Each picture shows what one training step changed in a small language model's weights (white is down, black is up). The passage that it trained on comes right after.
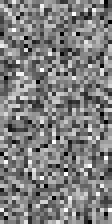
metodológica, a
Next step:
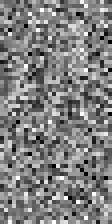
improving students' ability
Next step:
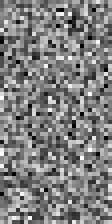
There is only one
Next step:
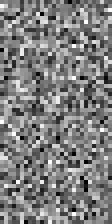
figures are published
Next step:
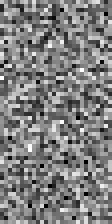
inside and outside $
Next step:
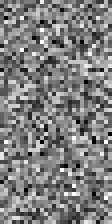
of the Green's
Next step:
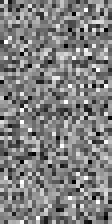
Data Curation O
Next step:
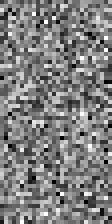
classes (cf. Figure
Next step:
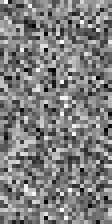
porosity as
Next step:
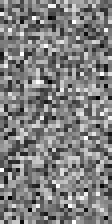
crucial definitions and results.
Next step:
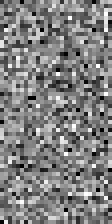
of $G$ corresponds
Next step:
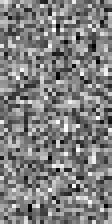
\item finite, or
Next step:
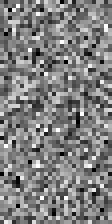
a multiple ONT
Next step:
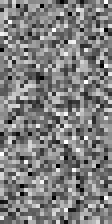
misunderstanding and
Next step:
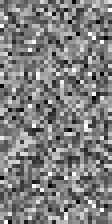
$I$ and
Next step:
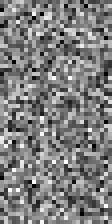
In this work, we
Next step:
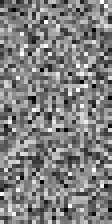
other component such the
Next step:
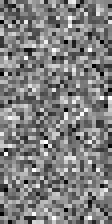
\varepsilon & 2ab
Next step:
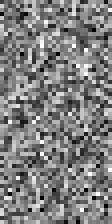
the yield of modern
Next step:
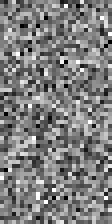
deployed for a
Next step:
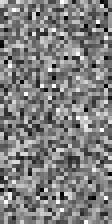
in such a way that
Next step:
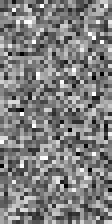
field $L$ defined
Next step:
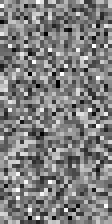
los últimos
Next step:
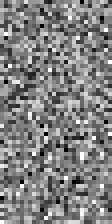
that the term involving the
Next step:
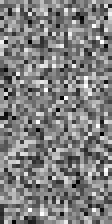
loose policies, teacher
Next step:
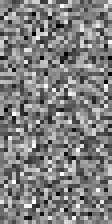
arise from dividing
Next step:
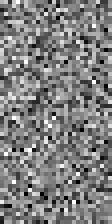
Suno given no
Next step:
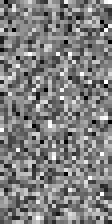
a cartoon configuration
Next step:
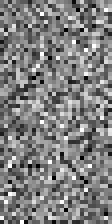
it is to predict the
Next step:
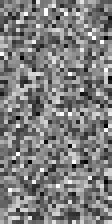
there is no $3
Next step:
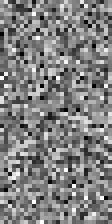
of rectifiable
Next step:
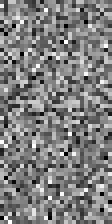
it suffices to show that
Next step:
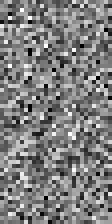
A COMPACT
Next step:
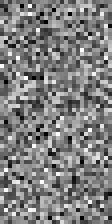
lingkungan sekolah
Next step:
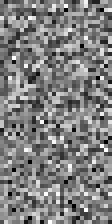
we continue transformation of
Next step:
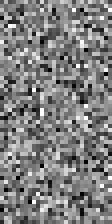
like to introduce is to
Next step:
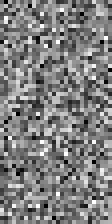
year, its effective management
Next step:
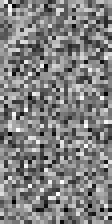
different direction, De
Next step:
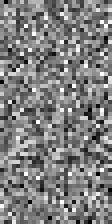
dar continuidade junto
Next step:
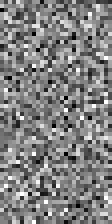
va Marriott
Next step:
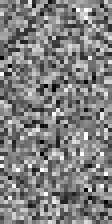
the collection made by
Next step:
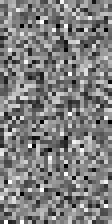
due to legal
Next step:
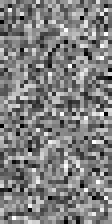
use of explicit structures of
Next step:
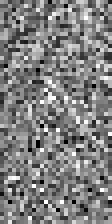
measure. With the help
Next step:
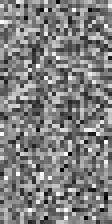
em Saúde da
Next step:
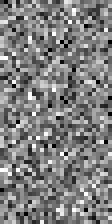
bu- tanadagi
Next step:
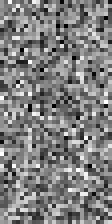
banking sector is similar
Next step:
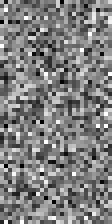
positive associated with 273
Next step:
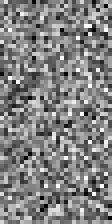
satisfies the distributional equation
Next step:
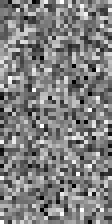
is just the topological
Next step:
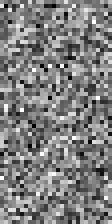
items on knowledge regarding
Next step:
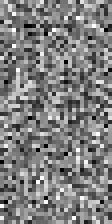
sobre o tema,
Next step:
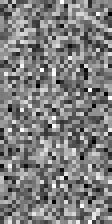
system are linked by
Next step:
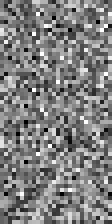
partial quotients is
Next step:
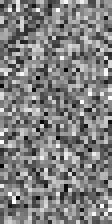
dimension is higher than
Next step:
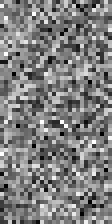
not be required in
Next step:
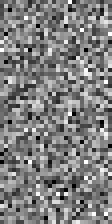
can resist high temperature
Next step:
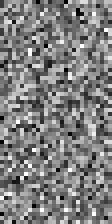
single AS. Figure
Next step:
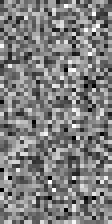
error covariance
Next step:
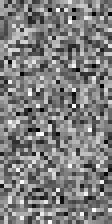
on the economics of
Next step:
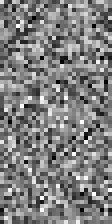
separate from the derivative
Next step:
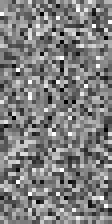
In the sub-case
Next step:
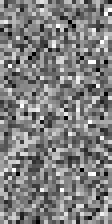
a TDC
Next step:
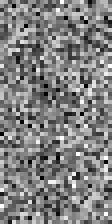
law can be arbitrary
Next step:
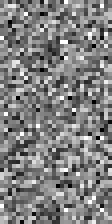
\Big| &\leq
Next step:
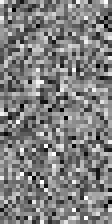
deviation. Fig.
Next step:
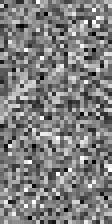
fanlari bo'yicha
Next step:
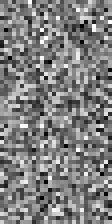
decrease in the sum of
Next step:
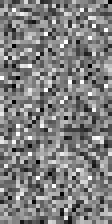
convencer sobre la
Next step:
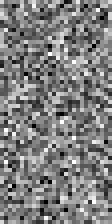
and its source codes
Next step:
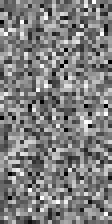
proceed by induction on
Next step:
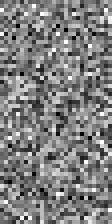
For rigid boundary
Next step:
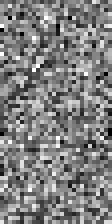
each consumption component, you
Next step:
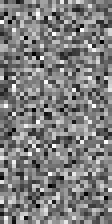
release and Super
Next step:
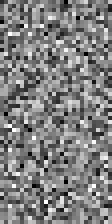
theorems. One question
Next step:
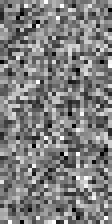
the **practical
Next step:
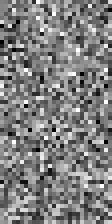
of prednisone's
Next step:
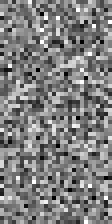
forms in the case of
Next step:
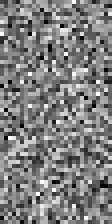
to obtain an equivalent solution
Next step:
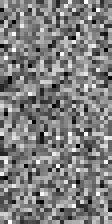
linear differential operators with polynomial
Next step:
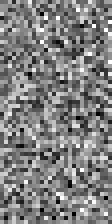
contained in the literature.
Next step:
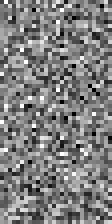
and Research institute,
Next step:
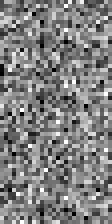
compressive yield strength
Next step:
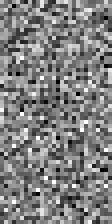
an reduced curve, and
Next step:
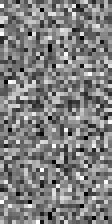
to be followed for this
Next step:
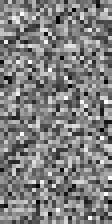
\item We can
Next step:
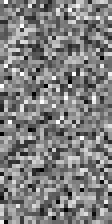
first variable;\\
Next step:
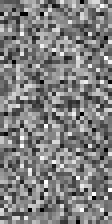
mass loss of the
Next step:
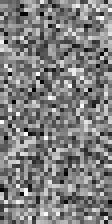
lot of discussions
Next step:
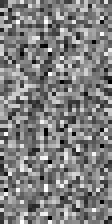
discrete subgroup), any closed
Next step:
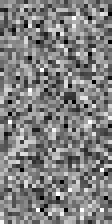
significant only at the edge
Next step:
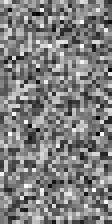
methods we use being
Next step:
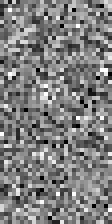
been published in
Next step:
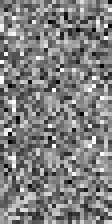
equivalent (i) The
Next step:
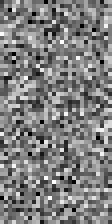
no amount of iterations
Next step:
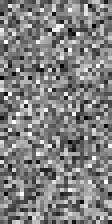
partial discharges
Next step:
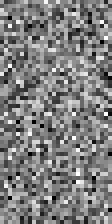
principle, blockchain technology
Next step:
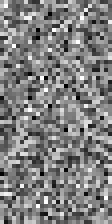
conectada ao
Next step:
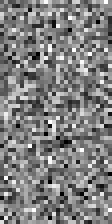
is enough to shows that
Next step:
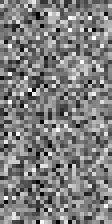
Milan and
